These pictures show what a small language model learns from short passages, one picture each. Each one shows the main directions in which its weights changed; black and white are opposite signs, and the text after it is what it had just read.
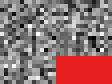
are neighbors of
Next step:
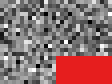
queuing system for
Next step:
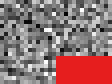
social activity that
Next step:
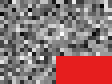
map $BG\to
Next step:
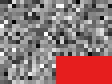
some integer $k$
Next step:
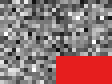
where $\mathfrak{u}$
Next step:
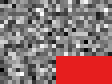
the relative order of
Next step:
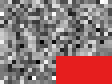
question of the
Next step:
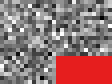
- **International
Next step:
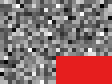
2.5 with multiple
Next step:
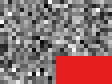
the opposite
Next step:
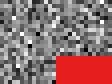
towards the
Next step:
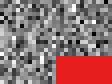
point 4(b) of
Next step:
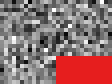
grasslands on
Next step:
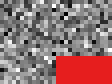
computed tomography
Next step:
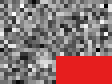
or partial adoption
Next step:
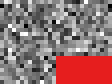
II: negative
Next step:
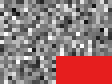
There was statistical
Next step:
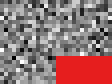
similar functionalities and
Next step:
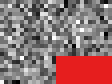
were not able to prove
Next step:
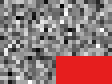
\noindent{\bf Proof
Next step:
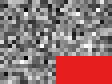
trained on each
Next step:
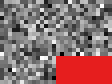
our study poorly,
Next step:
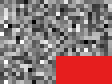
C_0$ such
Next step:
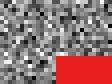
theorem. First we set
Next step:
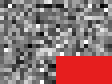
fixed arbitrary
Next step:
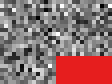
Pecquerie et
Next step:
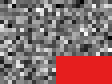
the projection of the
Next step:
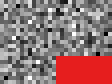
mentioned in the
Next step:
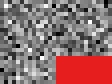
0$, we obtain $$
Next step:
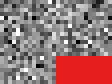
contains $r$
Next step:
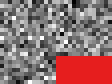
to Professor
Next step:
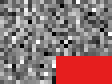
p$ denote the unique
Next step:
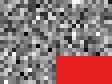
necessary to
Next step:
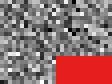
individual as a
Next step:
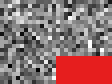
(in treatment group
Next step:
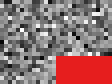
with respect to actions
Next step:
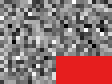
would imply that
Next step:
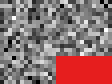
to be modified to
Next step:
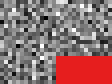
$$ The conjecture
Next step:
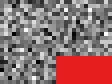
implementation of more
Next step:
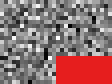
limit topology. We
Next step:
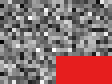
condition which is only known
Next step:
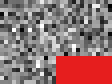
& Time end &
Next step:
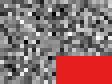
Laplacian with
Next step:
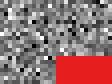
\draw [fill =
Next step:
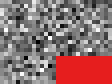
of this disease.
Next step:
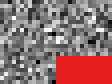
to establish a
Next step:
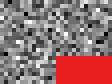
optimality conditions, and
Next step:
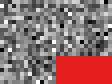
all upper-left
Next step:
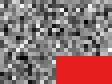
injury is
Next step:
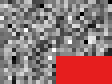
should feel happy
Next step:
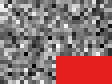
Our approach to the study
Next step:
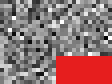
to answer the
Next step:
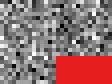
through $\tau$. We obtain
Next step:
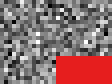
smooth moduli space
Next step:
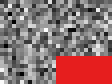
be a family of
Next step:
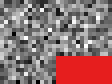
meaningless as
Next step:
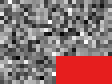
component indexes by
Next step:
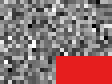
\mathbf r)\ne
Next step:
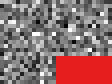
a view, and
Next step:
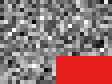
be prioritised
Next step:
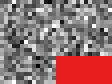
that the pairs with
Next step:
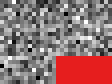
be remarkably different
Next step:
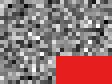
enough, the function
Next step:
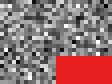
but the source,
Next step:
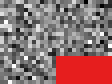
to Arendt's
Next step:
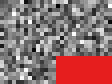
S^1$ by the
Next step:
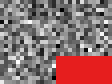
functioning; 2) in
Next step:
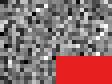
denote the set of measured
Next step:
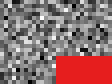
do not already
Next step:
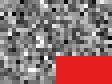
arithmetic for many
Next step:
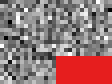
my biggest
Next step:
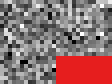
studies on specific
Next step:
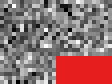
linear one gives rise
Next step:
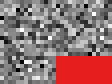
is {\it special}
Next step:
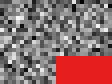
of the financial and
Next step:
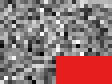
order to measure the quality
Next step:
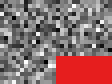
This supports our
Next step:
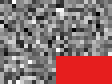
this section, as well as
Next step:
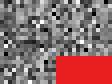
$\log p$ and
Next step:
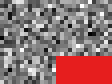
n}. \] Then for
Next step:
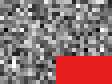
is a central extension
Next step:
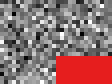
3. The results have shown
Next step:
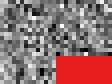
reminisce of
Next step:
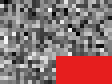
for the coastal
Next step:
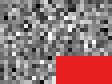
carbonized to
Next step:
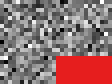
losses this model
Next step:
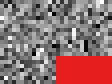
equation equivalent to the
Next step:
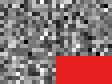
simple regions, of
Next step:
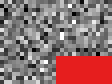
Figure 4.2:
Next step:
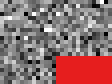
hypothesis that since
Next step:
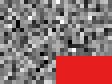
\mathbb{N}$ by
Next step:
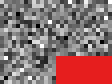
as particular instances the
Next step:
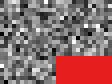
A\b % and a
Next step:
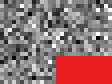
or analyzed in this
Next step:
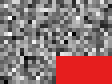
plots show the
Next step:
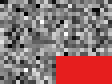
the voltage data corresponding
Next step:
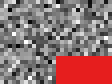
and incomplete space
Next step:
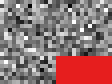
retailers. The
